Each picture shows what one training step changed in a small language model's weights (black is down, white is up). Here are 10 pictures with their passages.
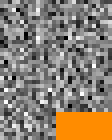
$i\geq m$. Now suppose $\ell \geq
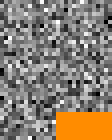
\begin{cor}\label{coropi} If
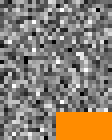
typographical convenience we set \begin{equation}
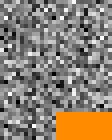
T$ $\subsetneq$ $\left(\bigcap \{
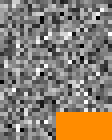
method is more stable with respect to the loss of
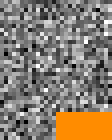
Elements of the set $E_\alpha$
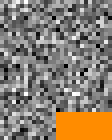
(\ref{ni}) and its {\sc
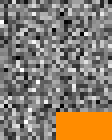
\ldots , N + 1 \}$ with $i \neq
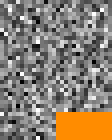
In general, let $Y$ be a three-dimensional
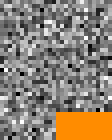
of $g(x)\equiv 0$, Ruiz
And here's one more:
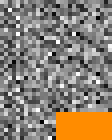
UC or ED is formulated based on uncertainty set of
